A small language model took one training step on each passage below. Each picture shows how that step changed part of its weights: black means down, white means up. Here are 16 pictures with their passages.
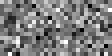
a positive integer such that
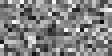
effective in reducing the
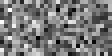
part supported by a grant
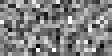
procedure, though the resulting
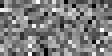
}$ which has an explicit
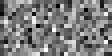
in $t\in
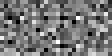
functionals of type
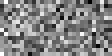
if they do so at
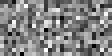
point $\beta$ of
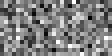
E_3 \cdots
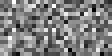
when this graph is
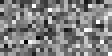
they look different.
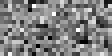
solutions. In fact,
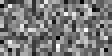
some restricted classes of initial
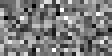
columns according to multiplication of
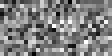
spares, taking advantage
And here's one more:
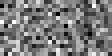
in the expansion of
